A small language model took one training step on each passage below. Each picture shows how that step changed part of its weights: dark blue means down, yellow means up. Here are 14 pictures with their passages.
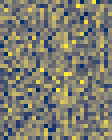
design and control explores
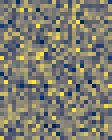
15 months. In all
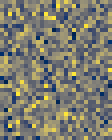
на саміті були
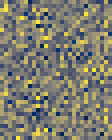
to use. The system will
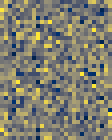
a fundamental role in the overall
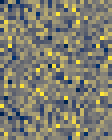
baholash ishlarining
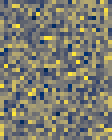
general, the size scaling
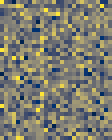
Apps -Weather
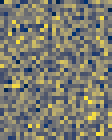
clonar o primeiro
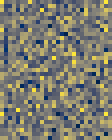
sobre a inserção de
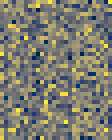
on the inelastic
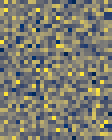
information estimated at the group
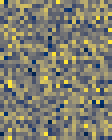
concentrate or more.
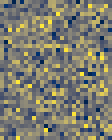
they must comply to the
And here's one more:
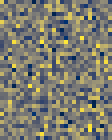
not by redefining
